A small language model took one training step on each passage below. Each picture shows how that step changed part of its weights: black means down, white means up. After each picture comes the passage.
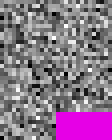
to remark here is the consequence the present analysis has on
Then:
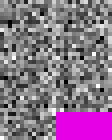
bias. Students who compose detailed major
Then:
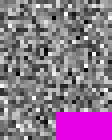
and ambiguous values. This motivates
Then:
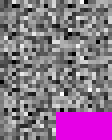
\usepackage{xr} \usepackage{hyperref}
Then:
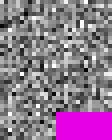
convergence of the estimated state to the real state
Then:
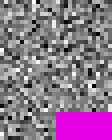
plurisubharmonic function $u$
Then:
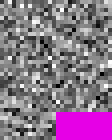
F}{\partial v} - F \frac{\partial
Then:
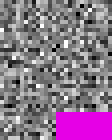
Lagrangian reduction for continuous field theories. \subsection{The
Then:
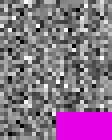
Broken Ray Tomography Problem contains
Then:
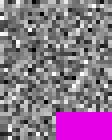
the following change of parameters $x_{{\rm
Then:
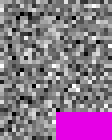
Only the monopole moment of the density distribution
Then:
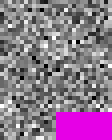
to enabling technologies for boundary layer
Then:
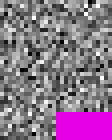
complex structures indexed by a two-dimensional sphere
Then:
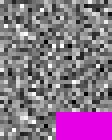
Now since $\Im(Y_j)(\Re
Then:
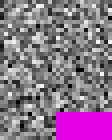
\btitle{Lasso and probabilistic inequalities
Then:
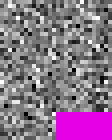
reflecting light with specific colors. **Figure
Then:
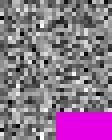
and discriminant validity (Riskinanto
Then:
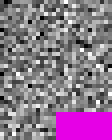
moment of the number of solutions modulo $p$ is
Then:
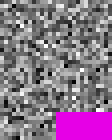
following properties: \begin{enumerate} \item For
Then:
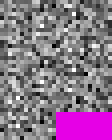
and Heliospace for sharing the results
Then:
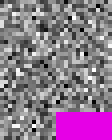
four reconstructions are similar. The HI in the
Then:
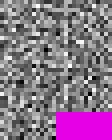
and in the latter, the luminosity is too high.
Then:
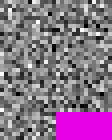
be the {\em boundary closed walk\/} of
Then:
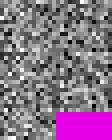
Thermal fluctuations are believed to be responsible
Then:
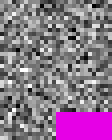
a corresponding eigenfunction, normalised to~$1$
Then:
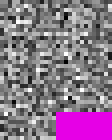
not $m$-divisible for any
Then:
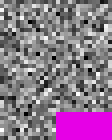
prepared from 17.5~$\mu$m
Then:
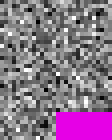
the STARR analysis confirms that while long
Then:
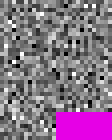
highly fluctuating MHD supernova contributions a mix
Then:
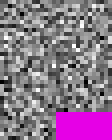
in a state $s$ is denoted as
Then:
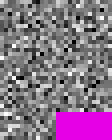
derived from Corollary \ref{main construction} with
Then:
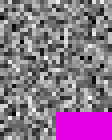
(3) We show that our approach generalizes across
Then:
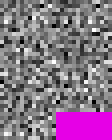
The last six metrics are complete. The last two metrics
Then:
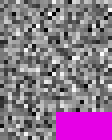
of an objective ground truth signal for comparison renders
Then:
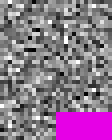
and the difference from the ideal value is $\Delta
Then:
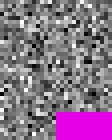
$\square$, we may write \begin{align*}
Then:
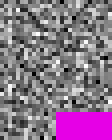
the identity, since $x$, $y$ and
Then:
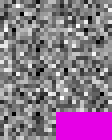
shows that the fluctuating dynamics affects the mean
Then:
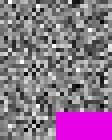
distributed mainly in the inner crust. This deep
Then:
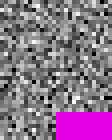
Biometrika 79, no. 2,
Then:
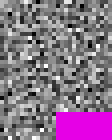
construction, $f$ is a unit at all associated
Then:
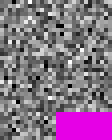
term always wins at high enough B fields leading to
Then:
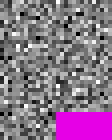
must be computed numerically. Very efficient programs can
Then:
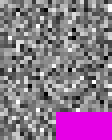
trail, no provenance---only a stream that
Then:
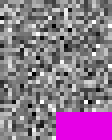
the maximum of the wave train as it moves through
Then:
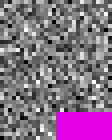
$\Longleftarrow )$ It is enough to prove it
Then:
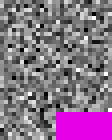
but leads to an oscillating function, which contradicts
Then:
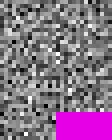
light pulse induces an outgoing plane wave is particularly
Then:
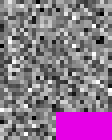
as well as a strong indicator that the algorithm can
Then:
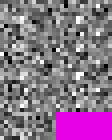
{\bibinfo {volume} {190}},\ \bibinfo
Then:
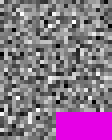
the CHs it wants to join. The
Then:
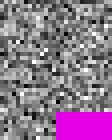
\item[1.a)] there is a
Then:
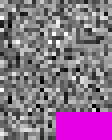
Their presence makes (\ref{5}) nonlinear and
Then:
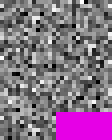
means one takes a basis state $| \Phi_n
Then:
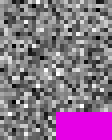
to chromospheric condensation, exhibiting
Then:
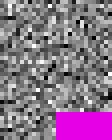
an exponential family (indeed, since the statement is
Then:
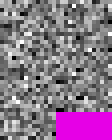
equilibrium steady state solution where no net current is
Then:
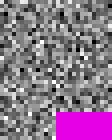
oscillation mode is defined as "anti-phase"
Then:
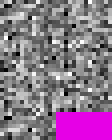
\ . \end{equation} Here $\bar
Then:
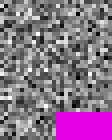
zeta function and the relationship between its zero point and
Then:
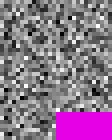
can be applied successfully to functionals depending on other
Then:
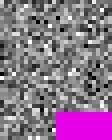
will consider these three cases in the proof below. We
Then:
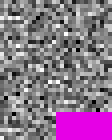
showing that a minimum electric field intensity of 1.06
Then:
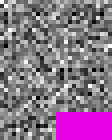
more complex, which requires more detailed broadband spectral modeling
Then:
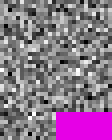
Hence \begin{equation}\label{eq8}
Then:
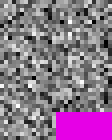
\author{Sean Cleary}
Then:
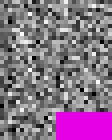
the continuity equation has good invariance properties, we can
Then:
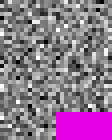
to successfully disrupt the alignment between the visual
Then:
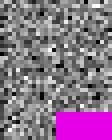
also important to obtain a decrease of the coupling constant with
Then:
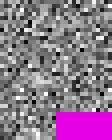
be the connected component of $(\lambda,\pi)$ in
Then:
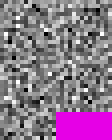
0.5$. We compare ALICE data
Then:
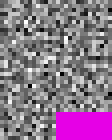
of the sign of $c_2$. Even
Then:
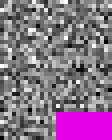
exotic physical phenomena, such as a
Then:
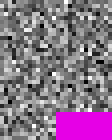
At these higher orders, one should take into account the
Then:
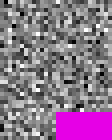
the row $t+1$ is coloured
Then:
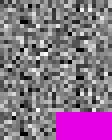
propri\'et\'es moyennes
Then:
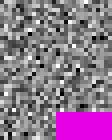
stents were described by the participant as the
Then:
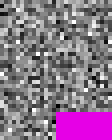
\end{itemize} Furthermore, the definition of eigenvalues
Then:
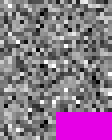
be observed that when increasing the Reynolds number the steady state
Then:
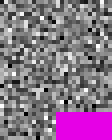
the assumptions \ref{admissible links} on
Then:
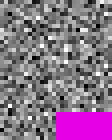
treatments. The results indicate that BC treatments
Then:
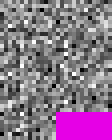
to introduce an extra parameter $\sigma_{\rm
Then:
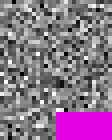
the SM diagrams which involve $Z$ exchange in the
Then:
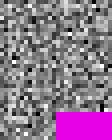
as a representative. The top and bottom panel of
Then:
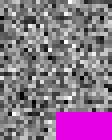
that $wu/v\in J$ and
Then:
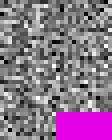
$s=5$, one finds the two sequences
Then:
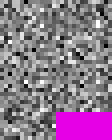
by \citet{salas2001science}
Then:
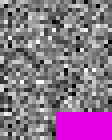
CLI group names should not contain a
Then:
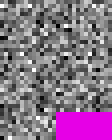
geometry--amplitude separation.} The bridge constraint
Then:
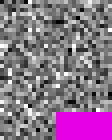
uncertainties $\delta_3{\Pi}^{\rm
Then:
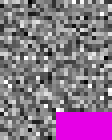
integration, we use the Runge--Kutta
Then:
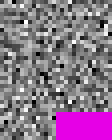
intensity in the jet. (b) With
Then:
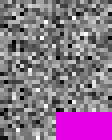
kernels have similar solutions and thus only one figure is
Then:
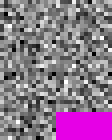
Markov game, and policy optimization in mean-field
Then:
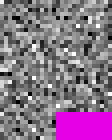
neighborhoods $\cup_i W_i$ again
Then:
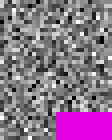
a region that is ``covered" by wireless
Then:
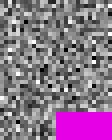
show that the generalized DGP is so richly
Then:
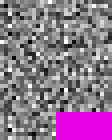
and proper initial guess from the path-following
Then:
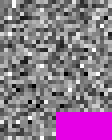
including: (i)\,the reflection of coronal
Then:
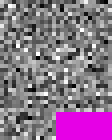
$\tau=2$, now resides at
